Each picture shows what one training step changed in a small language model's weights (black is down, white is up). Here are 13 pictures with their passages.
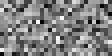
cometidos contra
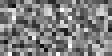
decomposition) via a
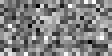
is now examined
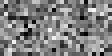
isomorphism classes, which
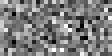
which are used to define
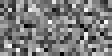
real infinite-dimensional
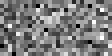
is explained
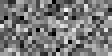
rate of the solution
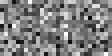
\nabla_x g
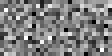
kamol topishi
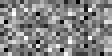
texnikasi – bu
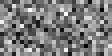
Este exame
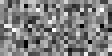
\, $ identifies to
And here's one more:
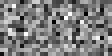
pola risiko
